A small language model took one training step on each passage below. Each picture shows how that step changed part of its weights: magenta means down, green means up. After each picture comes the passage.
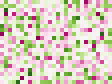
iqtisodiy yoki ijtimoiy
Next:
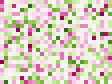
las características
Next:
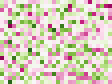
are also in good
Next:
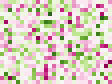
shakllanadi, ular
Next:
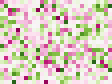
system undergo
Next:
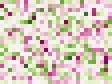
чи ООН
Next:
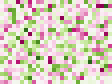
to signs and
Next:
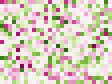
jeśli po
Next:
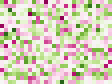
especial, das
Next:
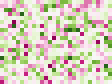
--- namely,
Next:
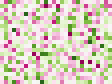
\eq where the
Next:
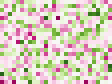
instabilities in plane
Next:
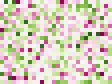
ve yaşam
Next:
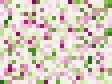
of Pressure
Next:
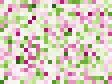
solved analytically
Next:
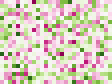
as it may be
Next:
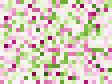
um grande
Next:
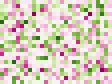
dimensional mass parameter
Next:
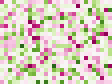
va notariat
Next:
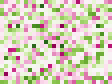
dos canais de
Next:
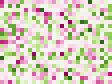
disc is the
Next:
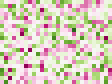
the fact that it
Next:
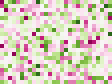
And the beamforming
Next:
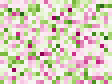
y edad de
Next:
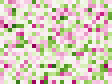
a simple framework will
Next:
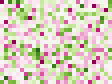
dilakukan atau
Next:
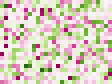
full path integral
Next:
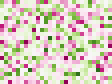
coexist in
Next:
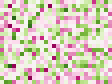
data with two
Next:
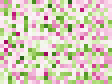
of the produced
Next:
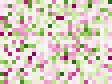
publications starting with
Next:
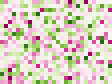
bilan bo'lgan
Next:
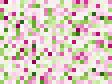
fazer com que
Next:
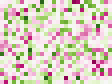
when simultaneously
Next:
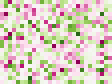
makes such an
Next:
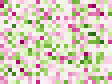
if the remaining
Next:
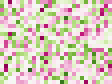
the first strategy
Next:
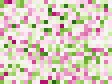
a designer
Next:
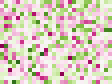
equation under rotation with
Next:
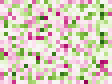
initially by
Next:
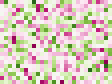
a reward function
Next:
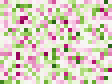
some fixed temperature below
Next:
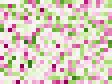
the quantity
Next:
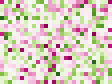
event shapes
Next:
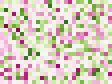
or only slightly more
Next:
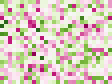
numerical simulations described in
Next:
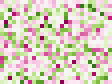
the tetrad
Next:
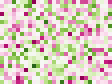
function is often
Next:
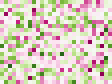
could provide additional
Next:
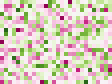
regions of interest of
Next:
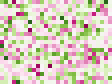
paper independently of
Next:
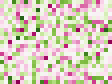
The observations were made
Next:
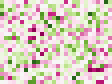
— chet
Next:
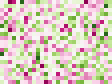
first evaluate the
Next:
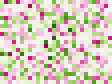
mensagem que
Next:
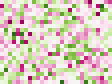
but have not been
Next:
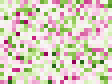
of course also
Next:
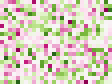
approach was validated
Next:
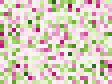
are chosen as the
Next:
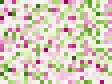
assuming that the remaining
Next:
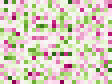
of a homogeneous
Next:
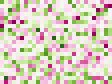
4 dias
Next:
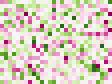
Se sigue
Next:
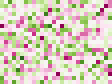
the mass splitting
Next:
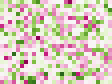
particular, in case
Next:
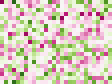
In particular, if
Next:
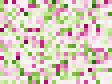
latent variables and
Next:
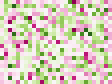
where $ F =
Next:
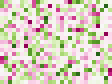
by the spin
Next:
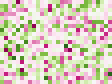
disc wind, described
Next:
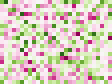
tomar en
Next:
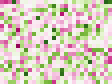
conditions of the
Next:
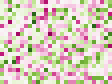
absorption, and
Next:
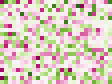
the gratings
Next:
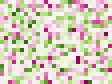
to discover new
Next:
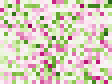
2) charging
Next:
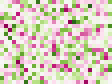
These components enable
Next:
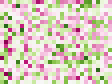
develop and evaluate the
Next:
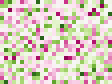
event the gas disk
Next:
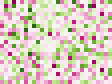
with the experimentally
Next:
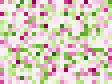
hand it is
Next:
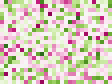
ouvida como
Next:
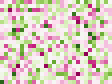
que vai
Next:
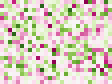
This allows us
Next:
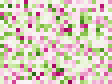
correlated with
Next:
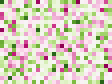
envolve a
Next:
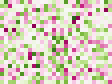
ME tasks when
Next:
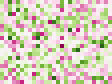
VIH son
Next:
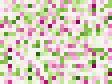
keV luminosity using
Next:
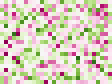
and last lines of
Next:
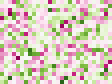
in turn, that
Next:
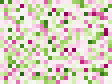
M., et
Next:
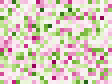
improve this approach.
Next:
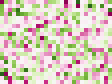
the pion
